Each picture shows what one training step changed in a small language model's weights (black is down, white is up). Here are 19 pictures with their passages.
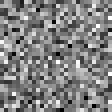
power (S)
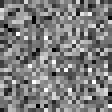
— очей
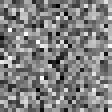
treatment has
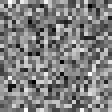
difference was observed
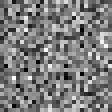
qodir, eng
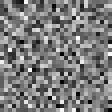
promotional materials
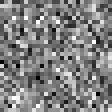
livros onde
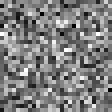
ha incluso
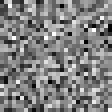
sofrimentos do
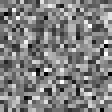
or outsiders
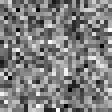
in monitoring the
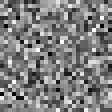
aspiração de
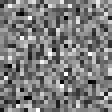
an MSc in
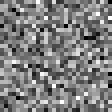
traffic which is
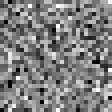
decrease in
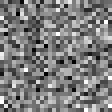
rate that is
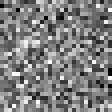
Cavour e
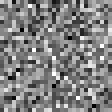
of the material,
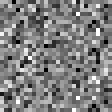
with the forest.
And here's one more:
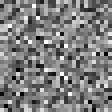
It can be seen
